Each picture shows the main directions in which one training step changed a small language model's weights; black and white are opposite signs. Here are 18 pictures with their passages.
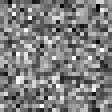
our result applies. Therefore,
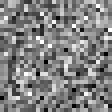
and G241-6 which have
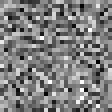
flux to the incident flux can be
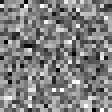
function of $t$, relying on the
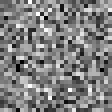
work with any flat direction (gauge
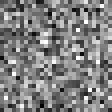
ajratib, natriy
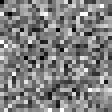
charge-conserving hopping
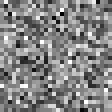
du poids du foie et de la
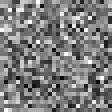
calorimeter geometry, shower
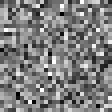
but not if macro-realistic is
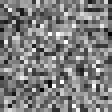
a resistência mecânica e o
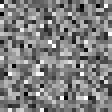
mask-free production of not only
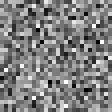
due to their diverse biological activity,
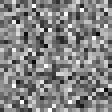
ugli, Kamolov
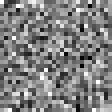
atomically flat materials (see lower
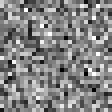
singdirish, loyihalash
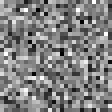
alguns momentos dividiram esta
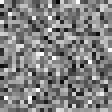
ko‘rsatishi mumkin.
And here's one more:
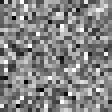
the section shown in (a). The
